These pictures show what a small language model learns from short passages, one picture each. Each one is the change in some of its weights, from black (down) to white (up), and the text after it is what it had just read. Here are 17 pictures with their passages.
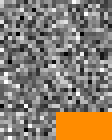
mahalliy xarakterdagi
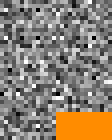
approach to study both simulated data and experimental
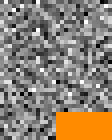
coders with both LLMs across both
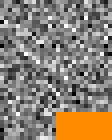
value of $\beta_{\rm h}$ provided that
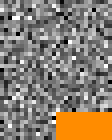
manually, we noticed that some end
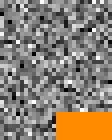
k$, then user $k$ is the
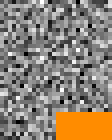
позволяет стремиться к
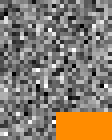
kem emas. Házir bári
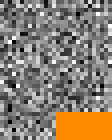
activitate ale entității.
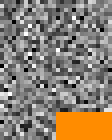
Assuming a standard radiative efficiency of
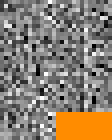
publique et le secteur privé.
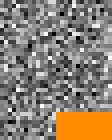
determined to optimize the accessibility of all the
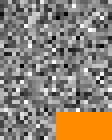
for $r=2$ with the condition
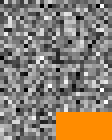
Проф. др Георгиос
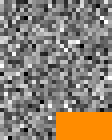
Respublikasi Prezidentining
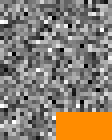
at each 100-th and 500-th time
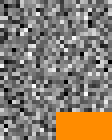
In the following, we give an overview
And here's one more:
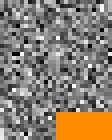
$\eta$ will increase, reaching equal
